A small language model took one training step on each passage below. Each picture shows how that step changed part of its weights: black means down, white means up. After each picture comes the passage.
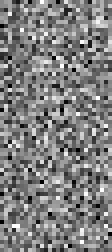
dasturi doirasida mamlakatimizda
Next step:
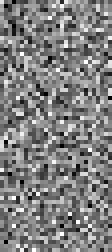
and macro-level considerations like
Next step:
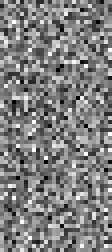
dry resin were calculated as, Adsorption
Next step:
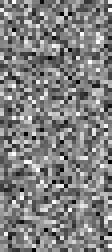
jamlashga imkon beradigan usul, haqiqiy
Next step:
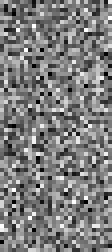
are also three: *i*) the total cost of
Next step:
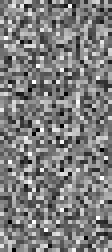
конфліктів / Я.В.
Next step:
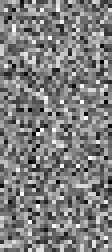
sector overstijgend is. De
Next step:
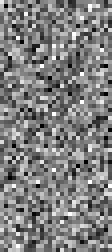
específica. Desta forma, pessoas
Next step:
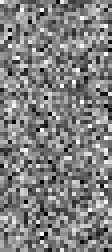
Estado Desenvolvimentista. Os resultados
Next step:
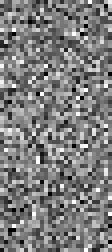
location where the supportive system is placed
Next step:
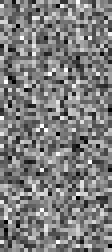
Engineering Faculty, Jember University,
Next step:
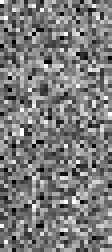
the feasibility of the graphic of the
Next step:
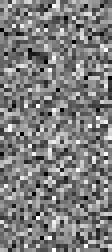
tempo vivido. O vivido é
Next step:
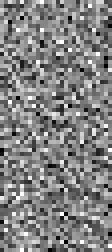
shakllantirish muhim ahamiyat kasb etadi. Bundan tashqari,
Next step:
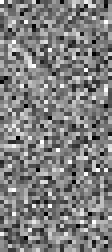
emancipatory life; and 2)
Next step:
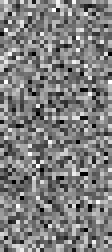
as a priori input depends on the density of
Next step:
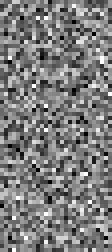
DNV, and ClassNK have adopted
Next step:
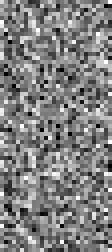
tomonidan hisoblangan Bu jadval hududlarning
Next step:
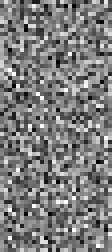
fundamentales como la descomposición de la
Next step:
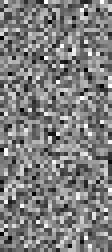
den Beispielen 37 und 39
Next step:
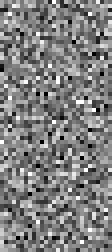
taal, respectievelijk
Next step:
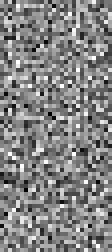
"assets", i.e., products,
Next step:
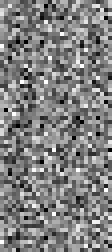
Storage Systems. As Hybrid
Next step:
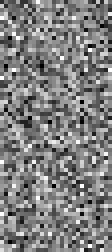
sinchkov ko‘zlari”
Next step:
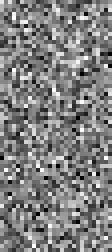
Crater. About 220,000 years
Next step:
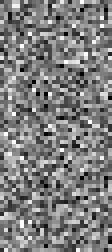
in normative-legal acts, and problems
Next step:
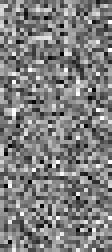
International). Finally, we lifted-off
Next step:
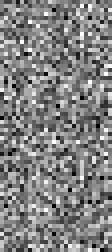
yakka tartibdagi tadbirkorda
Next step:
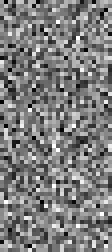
Temp. of the steam 120° ,
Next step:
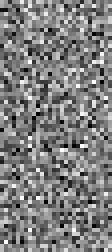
two sexes of the same plant behaving so
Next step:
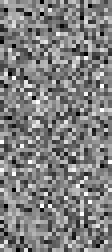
dehqonchilik texnikasi va
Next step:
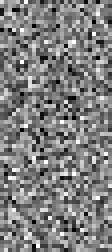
achieved this using spatial joins; any
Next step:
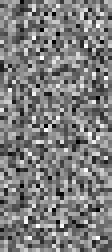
Nacionais – PCNs:
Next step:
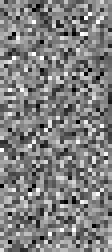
to determine the association of trust towards father
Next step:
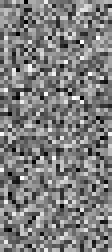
y climáticos. Gran parte de estos
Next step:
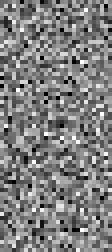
frequency, soil strength and stiffness along the pile
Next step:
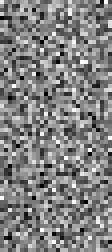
teacher's explicit scaffolding is essential for
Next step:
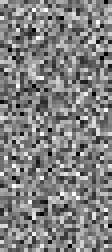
markets, upgrading services may have a
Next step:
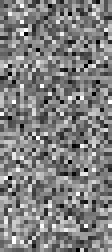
and security, show better competencies in variables associated
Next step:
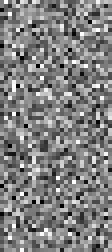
the signifier in the series of words above is
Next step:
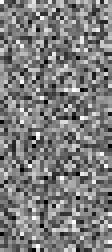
one of the challenges faced in talent
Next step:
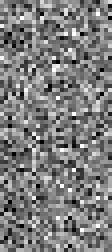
configurations of the AMS for the Service
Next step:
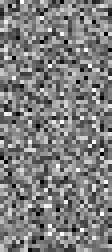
candidates for room-temperature
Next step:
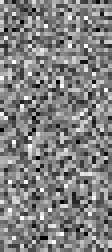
out of modularly specified parts. -
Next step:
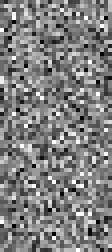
kuchli ta'sir ko'rsatmoqda.
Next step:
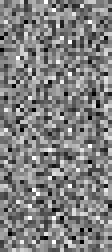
tahlil qilinadi. Olingan natijalar
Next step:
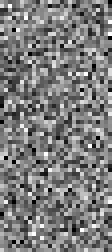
On the Basis of Suhruta
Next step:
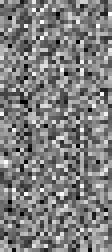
sotsialnyx issledovaniy
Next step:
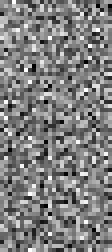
consists of all retired citizens in
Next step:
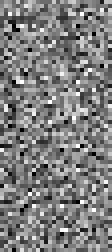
of wives and their incapacity to
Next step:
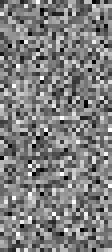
of these is turned on or off by a
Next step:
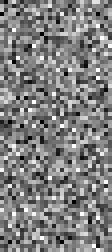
curve Table 8: LOD, LOQ
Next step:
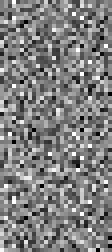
tahkik sonrası okumaları
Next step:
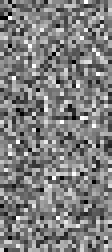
positive for HBsAg had no formal
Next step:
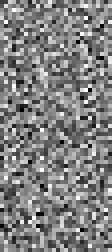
helped to locate the tumor inside
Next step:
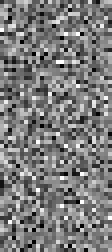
infection state, and provision of the infection
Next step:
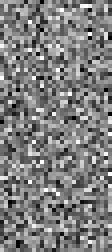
is exponential whereas at higher temperatures,
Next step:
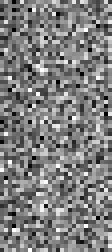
la oportunidad también de intervenir en la
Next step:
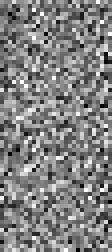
sebagai media untuk mengakses sebuah informasi
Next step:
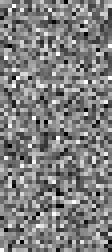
the developed feudal era. Babur
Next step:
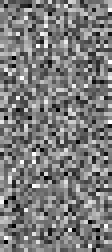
unl Universidad Nacional de Loja
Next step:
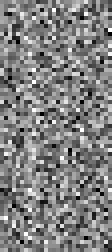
2007: 11). Kadının çalışması ile
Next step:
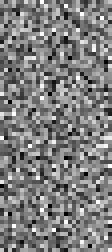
vrai et le faux sans
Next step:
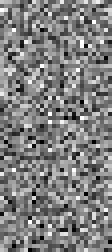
of the internal structure of rocky soil specimens
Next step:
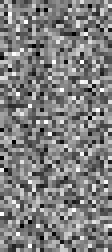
our spectral range, we focus on the
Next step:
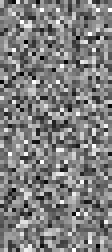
more orderly arranged on the clay surface
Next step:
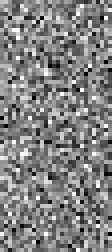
dispersion law for massless particles
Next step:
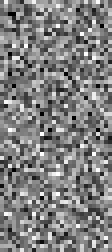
abatementing the membrane potential, making
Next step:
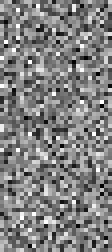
fuel burnup, enrichment,
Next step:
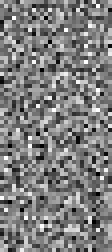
precipitation and vegetation metrics
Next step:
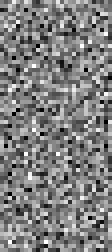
su relación con la niña mala.
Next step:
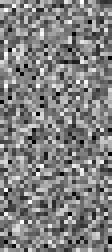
in justice and accountability, can regenerate
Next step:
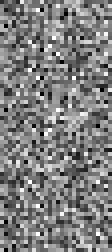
Neto M., Brito H.C.,
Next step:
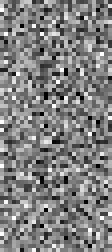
разрешением и неприхотлив в
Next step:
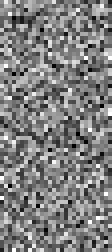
However, a laparoscopic approach
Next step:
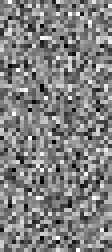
стільки значення як окремі,
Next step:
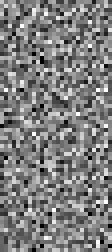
фаолиятини ташкил этиш
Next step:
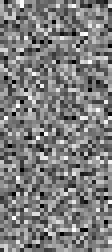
They are all based on existing on NH₃
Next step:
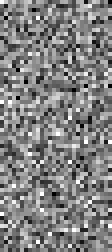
as sector, geographical location, business size,
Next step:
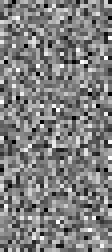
namely: firm size, financial leverage,
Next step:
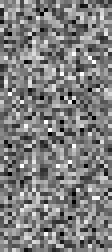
and coworkers reported¹⁹ the synthesis
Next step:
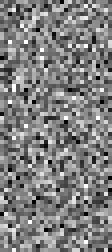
Only 8% of the respondents do not search the
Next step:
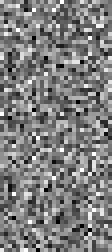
and private dual mode universities. The study has
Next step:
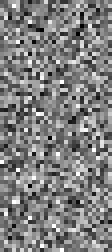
8 Rechts Ordinal Eingabe
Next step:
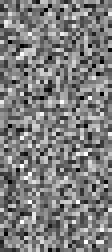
hourglass wear eroding the
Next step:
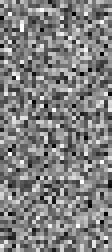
“povos” e manifestações
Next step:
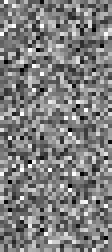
language, their terminological accuracy and standardization.
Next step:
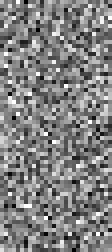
Это обусловлено наличием в
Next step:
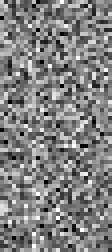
own characteristics was carried out with the help of a
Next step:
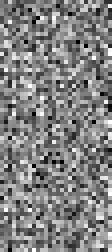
високого рівня. У стилі
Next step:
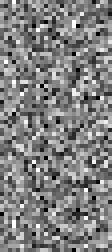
цивілізованого світу.
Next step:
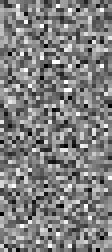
be stable during the stability studies of 3 month indicating
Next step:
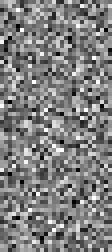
and altmetrics attention scores are
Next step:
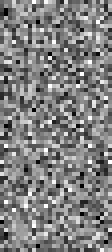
izchil rivojlanib borayotgan shu asrimizda biz
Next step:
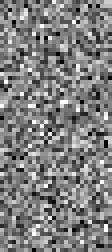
a narrativa de Gallardo e seu
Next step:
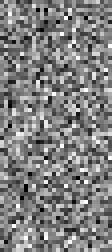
on the perceived effect it has on the communal
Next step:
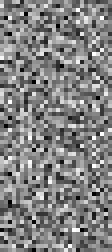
agreeable temperature conditions, and abundant
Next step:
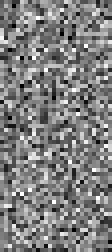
the user about an intrusion who in turn can
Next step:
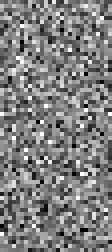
supported and valued is critical to minimizing
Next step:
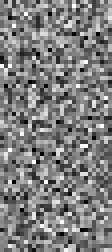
were considered to have high levels of MSI
